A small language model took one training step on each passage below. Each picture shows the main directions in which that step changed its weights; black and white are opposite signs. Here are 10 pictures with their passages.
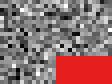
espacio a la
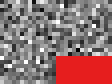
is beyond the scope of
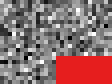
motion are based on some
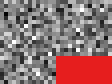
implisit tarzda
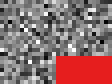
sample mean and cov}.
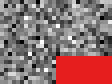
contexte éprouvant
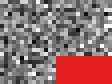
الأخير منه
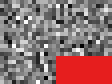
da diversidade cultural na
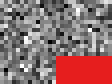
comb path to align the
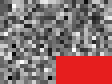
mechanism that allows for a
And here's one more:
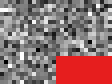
can be expected. We
